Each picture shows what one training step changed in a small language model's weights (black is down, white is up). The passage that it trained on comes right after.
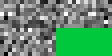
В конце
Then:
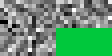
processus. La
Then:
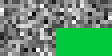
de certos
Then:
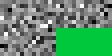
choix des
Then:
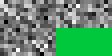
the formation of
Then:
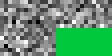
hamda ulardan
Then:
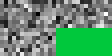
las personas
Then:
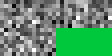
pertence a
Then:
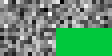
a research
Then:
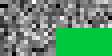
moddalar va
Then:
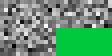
tareas de
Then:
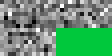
Какви су
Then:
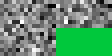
als Dienst
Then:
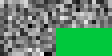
nos dois
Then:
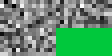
taomlar bilan
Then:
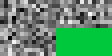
tomada no
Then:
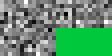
pela autora
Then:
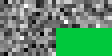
y sus
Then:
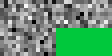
en humanos
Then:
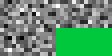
o curso
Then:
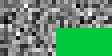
el texto
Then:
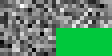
Xu H.
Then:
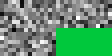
au long de
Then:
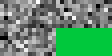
а также
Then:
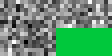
interação no
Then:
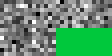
a lungo
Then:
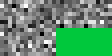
positivo –
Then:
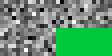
abertas e
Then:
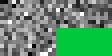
des éditions
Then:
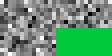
uma relação entre
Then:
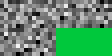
в даній
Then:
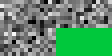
Ли Ф
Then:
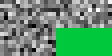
и методика
